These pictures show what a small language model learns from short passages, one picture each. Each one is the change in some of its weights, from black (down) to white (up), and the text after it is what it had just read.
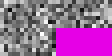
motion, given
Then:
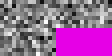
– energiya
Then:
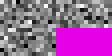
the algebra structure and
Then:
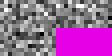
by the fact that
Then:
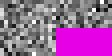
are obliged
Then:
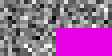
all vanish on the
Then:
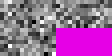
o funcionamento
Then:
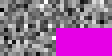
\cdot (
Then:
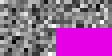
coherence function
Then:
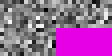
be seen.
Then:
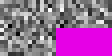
is increasing
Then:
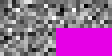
по опыту
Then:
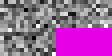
field, for
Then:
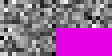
us now show if
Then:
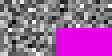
for twin
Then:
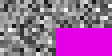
further generalizations
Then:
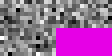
also allow us to
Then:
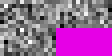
as above we also
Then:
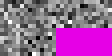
da yeniden
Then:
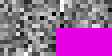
a particular geometry
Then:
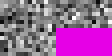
particles improve as
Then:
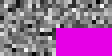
relationship between
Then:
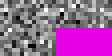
so far in
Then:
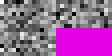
di kelas.
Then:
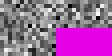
derivative can
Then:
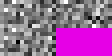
us now compute
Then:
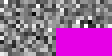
and mirror
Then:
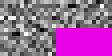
end of the
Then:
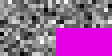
eng oson
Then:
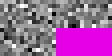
the study of
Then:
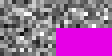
0$ implies
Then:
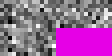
should read `The
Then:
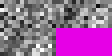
already for
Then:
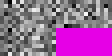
is performed in
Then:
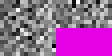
out spectrum of
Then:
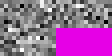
the gravitational
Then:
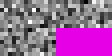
\} \equiv
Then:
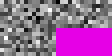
The rank of
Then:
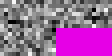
We wish to
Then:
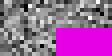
a kinetic
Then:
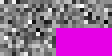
the parameter vector
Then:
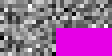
taking these into
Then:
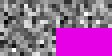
e supporto
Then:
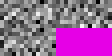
new system of
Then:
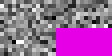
here that we have
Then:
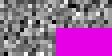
points. \smallskip
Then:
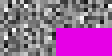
to the states
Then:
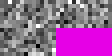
%For the
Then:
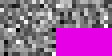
via an algorithm due
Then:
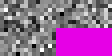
contours extend
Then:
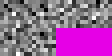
model with systemic
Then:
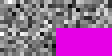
respectively, such that
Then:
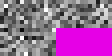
same sign as a
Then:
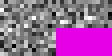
debate y
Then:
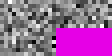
we use a
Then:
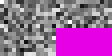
o mundo
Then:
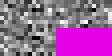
in coarse
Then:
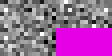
this section we present
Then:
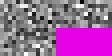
the level of a
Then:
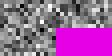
and pathogenetic
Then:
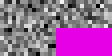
separation distance between
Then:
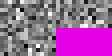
respectively. For
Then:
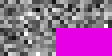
affected by
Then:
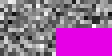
In this case,
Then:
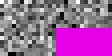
is totally
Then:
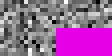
type. The domain
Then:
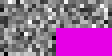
all non-zero
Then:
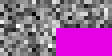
despre un
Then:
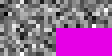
De Vita and
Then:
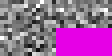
now examine
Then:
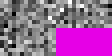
causes the
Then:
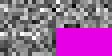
is clear that
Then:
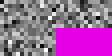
a negative
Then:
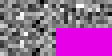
value of the
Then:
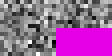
belief in
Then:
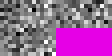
small amplitude
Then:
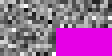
the boundary components of
